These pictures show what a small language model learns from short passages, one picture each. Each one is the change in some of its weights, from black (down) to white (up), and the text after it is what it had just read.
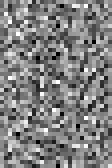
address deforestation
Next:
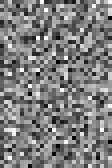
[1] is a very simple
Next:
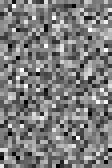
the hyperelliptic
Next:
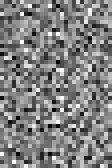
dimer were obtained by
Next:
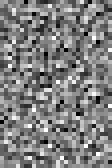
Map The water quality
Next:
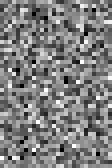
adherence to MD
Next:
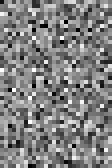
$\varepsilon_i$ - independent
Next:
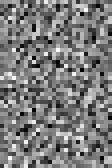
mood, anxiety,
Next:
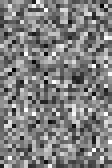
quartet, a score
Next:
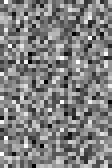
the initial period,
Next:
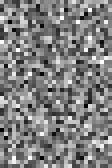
in better clinical
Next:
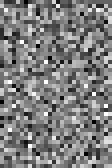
is lower than 20%,
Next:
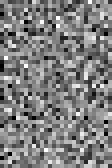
Gehl, J.
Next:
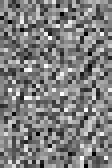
target and reliable
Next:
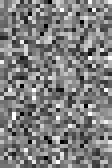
a few small sentences
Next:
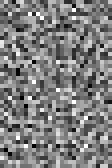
AAL technologies
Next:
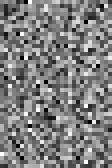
of relatively large particles
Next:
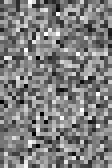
work has been done on the
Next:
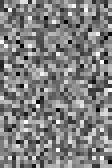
Seidel defined the
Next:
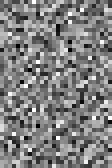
married women
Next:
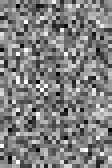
appeared. Since the
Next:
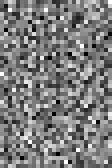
level of test items with
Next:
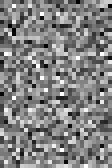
% A visualization
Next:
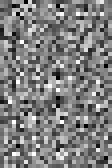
is fuelled by
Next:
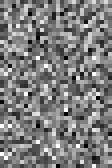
analogous to that in
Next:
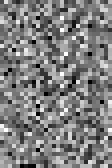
the open source community
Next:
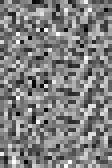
this section we introduce the
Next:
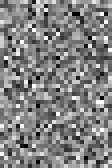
four outcomes. This
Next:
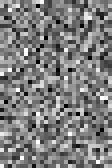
communities. Traditional
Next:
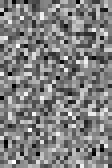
Portable Guide
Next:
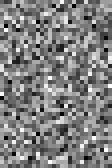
the discretization of
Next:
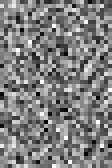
involve environmental and biological
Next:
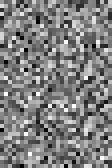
of adolescents*
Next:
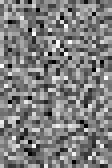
Digital Twins
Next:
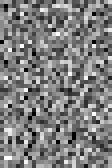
of the character table,
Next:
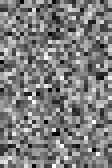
contractions, current
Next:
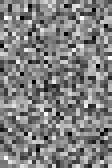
designed tool, the
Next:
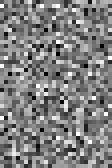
global phase.
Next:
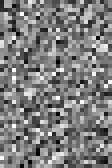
is necessary in
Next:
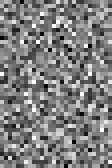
CO₂ reduction
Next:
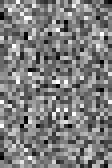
**Grey Hound
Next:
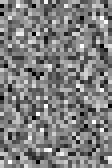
bands, respectively.
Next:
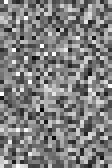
the treatment of these
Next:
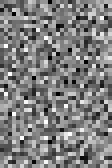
(9), we have that
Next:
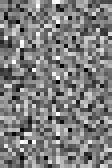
rapidly become
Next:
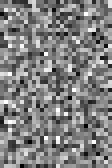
the antibiotics
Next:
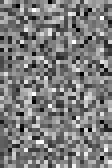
$I$, and the condition
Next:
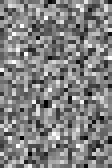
generalized in an analogical
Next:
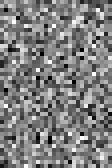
of winning medals for
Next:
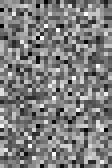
only 18 companies
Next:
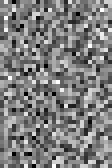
the participants reported
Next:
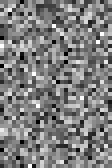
organizational success since
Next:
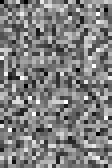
do not coincide on
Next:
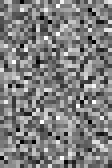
used that the real normal to the
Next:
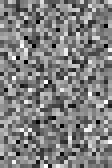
higher education students'
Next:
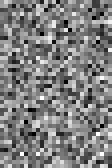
a procedure $\R$
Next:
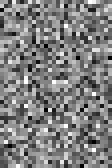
been stolen. Even
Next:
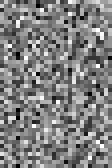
In the context of this
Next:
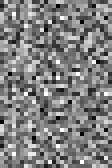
consistent with experimental
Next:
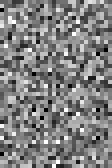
not revealed, at
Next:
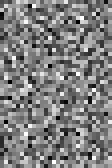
and healthy behavior,
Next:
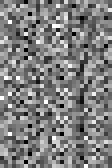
basic components relative to
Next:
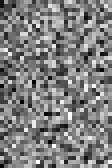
of quadrature points for
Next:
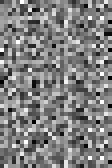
functionality *across* these
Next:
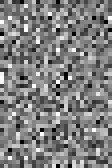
not only to survive in
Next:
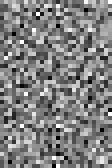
greater the potential to
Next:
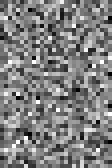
and strong positive relationship between the
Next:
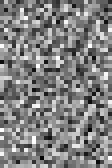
theft are reported.
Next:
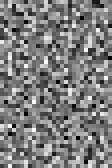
in a blend to
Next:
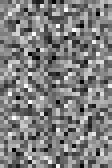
among network service providers
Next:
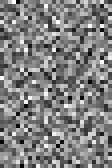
'B' on the other
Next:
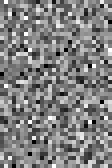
the min-max formulation
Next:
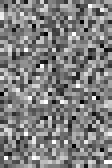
contact between the water
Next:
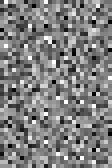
that is, there exists $L
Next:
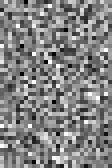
The main advantage
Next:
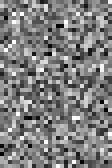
activities, create
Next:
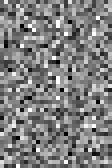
the Earth Science
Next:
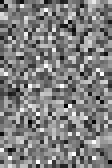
scenario that has been
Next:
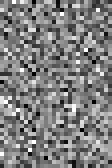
of a user-project
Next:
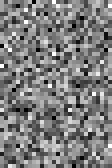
whole space of cubic
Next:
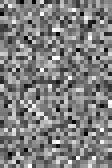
such as Open Call
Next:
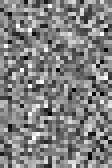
The study was conducted over
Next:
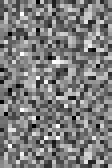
are not available for
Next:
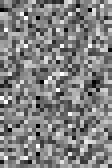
the output from PI is
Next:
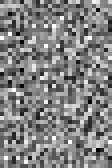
respect to the same weight vector
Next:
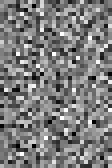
students is very common in
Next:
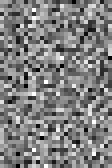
R^TGR -
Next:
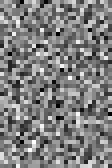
received funding
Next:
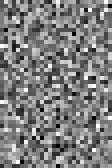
and made the teaching
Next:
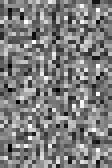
also see poaching and
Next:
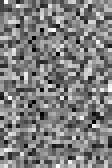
knowing someone who had
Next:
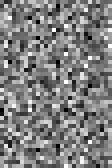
to alkalinity.
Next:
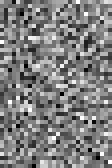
$\dT$ admits
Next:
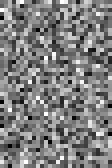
these situations, we
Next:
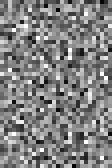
transfer. [20]
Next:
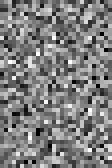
a lower bound of the same
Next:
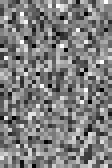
the trainer and is
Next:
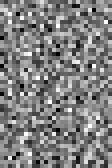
for single parents and
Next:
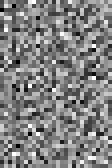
the proof is complete by
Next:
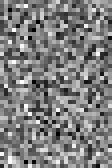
data-mining algorithms
